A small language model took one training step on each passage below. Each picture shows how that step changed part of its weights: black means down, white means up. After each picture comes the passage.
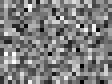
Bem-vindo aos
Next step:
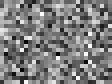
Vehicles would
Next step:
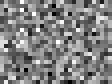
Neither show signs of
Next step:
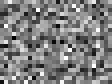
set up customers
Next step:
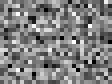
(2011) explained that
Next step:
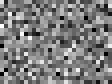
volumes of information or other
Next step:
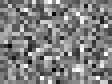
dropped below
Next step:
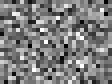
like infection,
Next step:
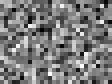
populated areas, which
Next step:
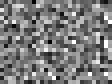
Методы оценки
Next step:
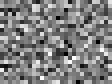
of epoxides in the
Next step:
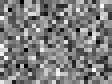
(Apr-Jun), and
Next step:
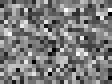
турлича бўлиши
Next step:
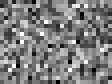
формуле Ито
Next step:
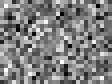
input with 3 or 4
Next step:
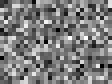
У липні
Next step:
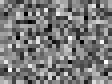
deliverables and outputs This
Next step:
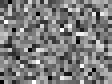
the other. An illustration
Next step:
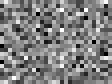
va biokimyoviy
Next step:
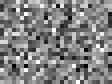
enfrentamento na vida
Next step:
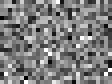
of topical 0.5%
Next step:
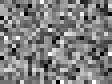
voltage generator at port
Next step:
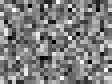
Fig. 10 Simulated
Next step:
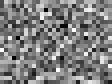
anstelle einer
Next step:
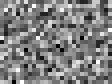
& McCartney,
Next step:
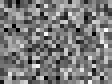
specially designed focus
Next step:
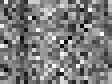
bunga sabab
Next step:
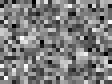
бўлиши керак.
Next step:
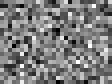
não interfira na
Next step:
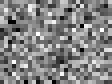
pérdida, los
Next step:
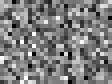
most comprehensive
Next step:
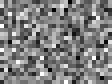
which typically ranges
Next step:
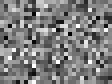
sich Penetration oder
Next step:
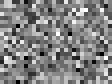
was received the
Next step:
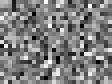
rainfall occurred
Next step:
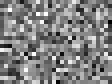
advanced encryption
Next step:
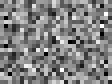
perspectives, the key
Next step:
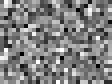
category. As he sees
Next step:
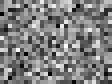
Houston, TX,
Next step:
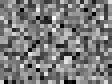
tashkil qilish
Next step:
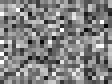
activities of enzymes are
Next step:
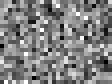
and lack of knowledge about
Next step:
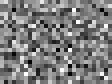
potential for mutual
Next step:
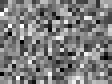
Fundação Brasileira
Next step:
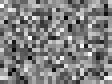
survival rate
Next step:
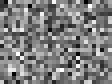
phase pair - wise
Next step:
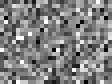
и мужчины).
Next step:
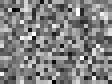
International personnel
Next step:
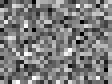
Дім піддає
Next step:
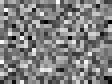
solaire est énorme
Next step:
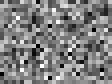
at phylum level of
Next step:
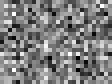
than that reported by Ali
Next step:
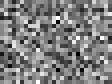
him. And the Age
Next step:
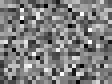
partir da data da compra
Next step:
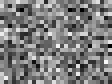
Kota Bandung.
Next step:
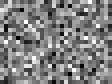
TREATMENT OF
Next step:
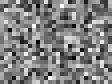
in the wave length range
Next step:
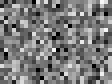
была сделана
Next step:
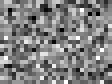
(Figure 2B). Figure
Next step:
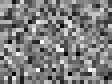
the foreign language
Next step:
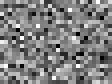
Een commanditair
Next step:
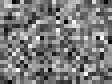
at the base, the
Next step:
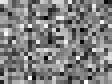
scenarios was tested to
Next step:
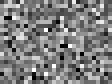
la necesidad de analizar
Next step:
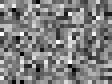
protagonista no
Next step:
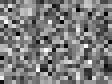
find his transcendental analysis
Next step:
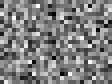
instituições, se constitui
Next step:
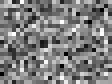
as a possibility of
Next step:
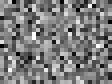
also will be able to find out
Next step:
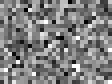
and the rare sugar
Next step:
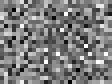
evidenciar alguns
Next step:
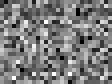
з *моральними
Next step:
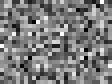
given as input. The method
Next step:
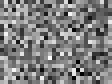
os pontos positivos
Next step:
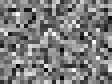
asasi manusia, dan
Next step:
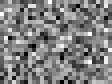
(Stiglitz et
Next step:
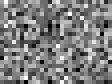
⁻¹ Vapor
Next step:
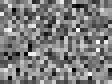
de demandas por recursos
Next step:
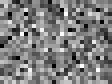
without loss of data that
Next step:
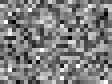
solar salt was
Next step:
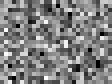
and employment are
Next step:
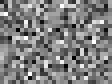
in the 3' and 4'
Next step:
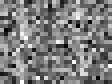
year, I support the organisation
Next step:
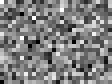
Regular monitoring and
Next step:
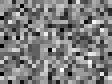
the merit of identifying
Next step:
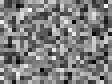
flyttet fra
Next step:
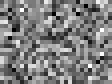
that the screened
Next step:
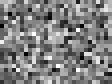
to Holzkamp's
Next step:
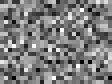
experiences captures
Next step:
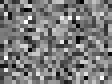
kapital hisobidan
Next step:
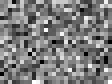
of numerous clusters
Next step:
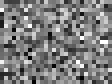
miqdori, %
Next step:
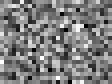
just what to teach,
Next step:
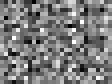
برخی از
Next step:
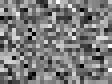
reytinglarni aniqlash
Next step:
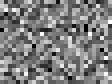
paradigm shift has
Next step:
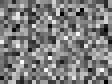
processing and investigation by
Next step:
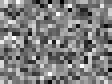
consumer expectations for
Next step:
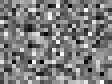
- Clearly seen the
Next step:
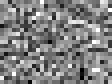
chercheurs et ont
